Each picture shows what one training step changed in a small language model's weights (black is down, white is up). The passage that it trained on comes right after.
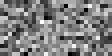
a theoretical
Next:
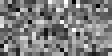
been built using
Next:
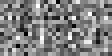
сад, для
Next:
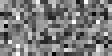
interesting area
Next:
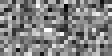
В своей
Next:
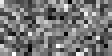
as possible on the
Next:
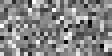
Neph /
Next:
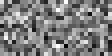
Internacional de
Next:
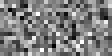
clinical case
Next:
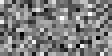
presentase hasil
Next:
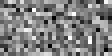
mit einem
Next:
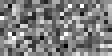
the chemical
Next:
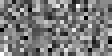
facilities, will
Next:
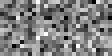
they are tied to
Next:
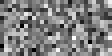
company in
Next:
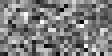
videos, the
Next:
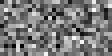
existing forest
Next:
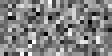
Faculty of
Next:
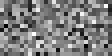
groups were nil
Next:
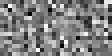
missing data.
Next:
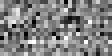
PARA O
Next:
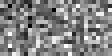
to use it,
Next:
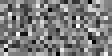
к себе;
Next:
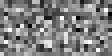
of a student
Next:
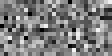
who has resided
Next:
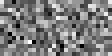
com este não
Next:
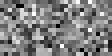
addition of
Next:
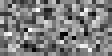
con los otros
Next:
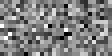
stop should not
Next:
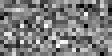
of course
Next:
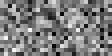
into gestures using
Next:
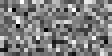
cubrir la
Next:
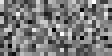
está intimamente
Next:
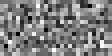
тоді як
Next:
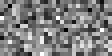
the finite sample
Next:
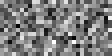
innovations and
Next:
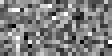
iron particle is
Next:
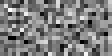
District is
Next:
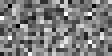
the respective
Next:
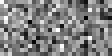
maturity, set
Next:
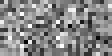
LISA analysis
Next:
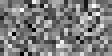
of injection has
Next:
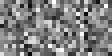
study showed low
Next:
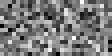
that migration
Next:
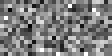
engagement. 3.
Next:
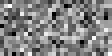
on Colour,
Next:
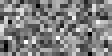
small motions
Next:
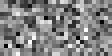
power is more
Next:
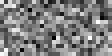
a more natural
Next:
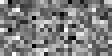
lagi saya
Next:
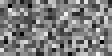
for women and
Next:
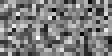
le tracce del
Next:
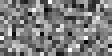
eu nem
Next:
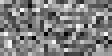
area of management
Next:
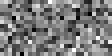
die Edition
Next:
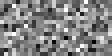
The problem is not
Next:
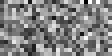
sem aumentar
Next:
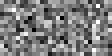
equations of de
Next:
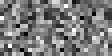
the study, as the
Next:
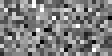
with drainage
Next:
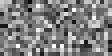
va madaniy
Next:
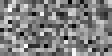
linea come
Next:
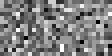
representam estado
